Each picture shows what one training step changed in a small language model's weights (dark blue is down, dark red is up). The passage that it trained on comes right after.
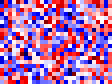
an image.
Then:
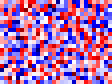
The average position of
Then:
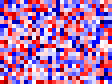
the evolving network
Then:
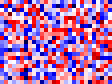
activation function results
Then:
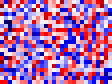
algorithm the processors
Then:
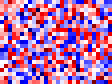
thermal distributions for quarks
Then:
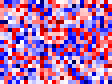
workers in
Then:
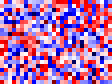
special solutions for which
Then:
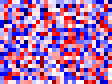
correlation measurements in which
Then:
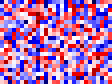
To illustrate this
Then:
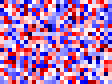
& yes &
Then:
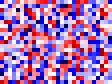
and antiquarks
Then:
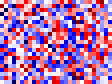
coincides with the
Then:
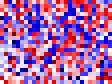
to the data
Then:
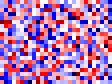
XAS was obtained
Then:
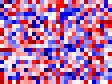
some domains such as
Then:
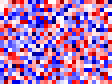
employed to make a
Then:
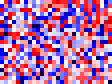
different schemes, such
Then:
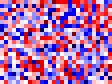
particles, but the
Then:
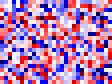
Appel F.
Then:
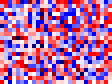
homogeneous evolution
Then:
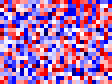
diffusion on online
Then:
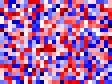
the following, we
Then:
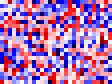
by the subgroup
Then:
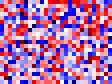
constant $C$
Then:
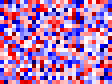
the recommended
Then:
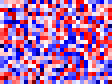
to one particular gauge
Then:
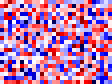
and independent. We
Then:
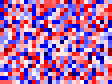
several experiments ---
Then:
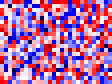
throughout the two
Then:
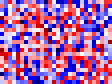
to study such
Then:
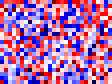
distributions approximately described by
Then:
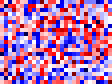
point, similar to
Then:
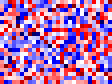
function of the external
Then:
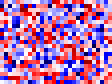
which particles confined
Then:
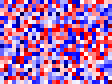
be allowed to appear
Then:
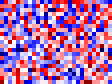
other {\it
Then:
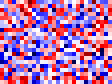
distance. The resulting
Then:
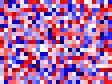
the size of the
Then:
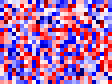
of the bound mass
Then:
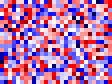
triggered the
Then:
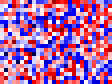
contribute to the
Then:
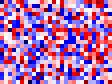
data only from the
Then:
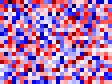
lines to measure radial
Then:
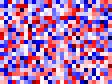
TMDs are
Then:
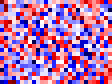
die. By
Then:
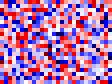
the superfluid state is
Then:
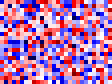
by squeezing
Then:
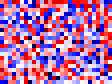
most massive SFG
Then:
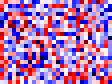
Kerr metric in
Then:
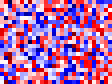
comparison to the ideal
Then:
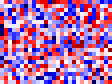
parameters, and the
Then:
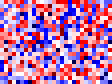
been studied before by
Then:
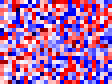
appears during an adiabatic
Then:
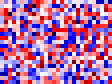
facing in the
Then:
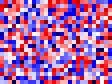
local minima
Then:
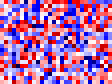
applied as a chemical
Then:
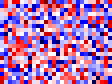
consider radial dependence,
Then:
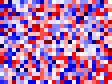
el exponente
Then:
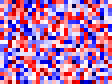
In terms of
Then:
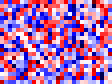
for studying
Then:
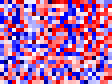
there is a continuous
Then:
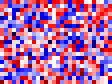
for some curves while
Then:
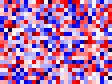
arc second
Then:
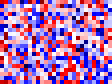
hazards and
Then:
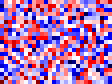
the phrase
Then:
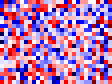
the standard contextual
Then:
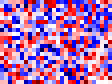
Also, we have
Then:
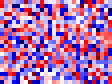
be fixed).*
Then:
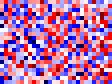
Sources found
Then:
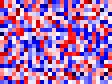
since they do not
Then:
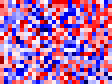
characteristic radius, velocities
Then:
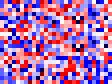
regarded as
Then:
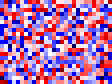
the magnetic field changes
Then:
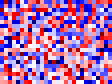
the cluster centre
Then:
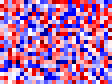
momentum of the system
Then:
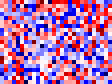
experiments appears to
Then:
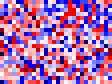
to exhibit perfect state
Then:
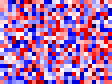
amplitudes. Taking
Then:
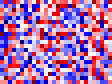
mass limits in the
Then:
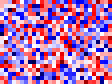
disk, with host
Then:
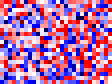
baryon to entropy
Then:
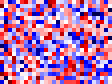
to near chance
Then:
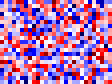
models. High
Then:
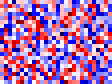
the helicity dependent
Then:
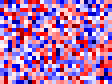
the fact that
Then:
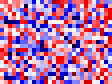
order to simplify
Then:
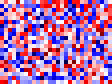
designs, and
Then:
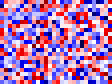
provided by memory
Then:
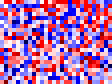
as the original
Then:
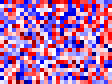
extension of both
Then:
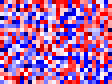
in each mass bin
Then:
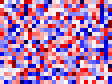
Test} &
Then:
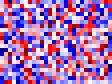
\rm K$
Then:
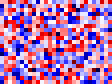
{\it et
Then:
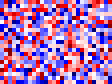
the temporal component we
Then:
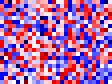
we work in the
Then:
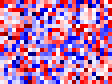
dimension $\chi$
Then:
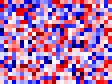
confined by an
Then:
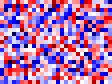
It is clearly shown
